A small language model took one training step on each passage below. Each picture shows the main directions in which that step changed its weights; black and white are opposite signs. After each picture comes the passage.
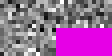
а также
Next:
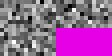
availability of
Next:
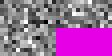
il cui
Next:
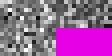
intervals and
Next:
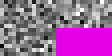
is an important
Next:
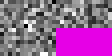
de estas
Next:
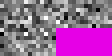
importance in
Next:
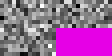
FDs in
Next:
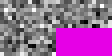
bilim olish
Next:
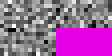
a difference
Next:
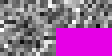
there can be a
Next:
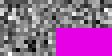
se debe al
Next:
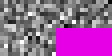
are estimated
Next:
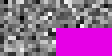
for New
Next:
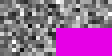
and the beta
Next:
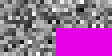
integration are
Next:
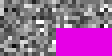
manual cortical
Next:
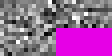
have for an
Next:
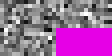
case even
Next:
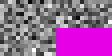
Cold water
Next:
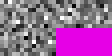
РФ в
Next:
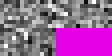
this new name
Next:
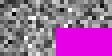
- Traditional
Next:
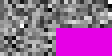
within GO
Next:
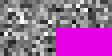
goal is
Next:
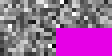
I trust that
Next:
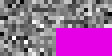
plots of
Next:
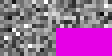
the Sembada
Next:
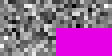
analysis which will
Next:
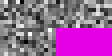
of q ,
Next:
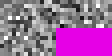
supports and
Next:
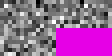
prized by the
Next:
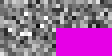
realizar un
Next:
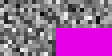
we go
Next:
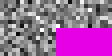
of concrete
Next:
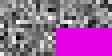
examines their
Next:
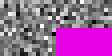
a greener
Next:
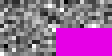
the unique
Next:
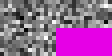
its greater
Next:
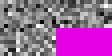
the logic
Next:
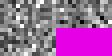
va olingan
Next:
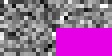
in Benin
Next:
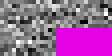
significant effect on
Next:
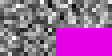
and complex
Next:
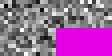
centro de
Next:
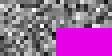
profile, or
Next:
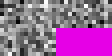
/ References
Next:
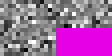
constants in
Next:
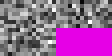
will not be a
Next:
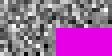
calculated from
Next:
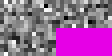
la aplicación
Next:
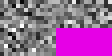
of HIV
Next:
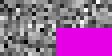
object detection
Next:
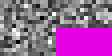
components which
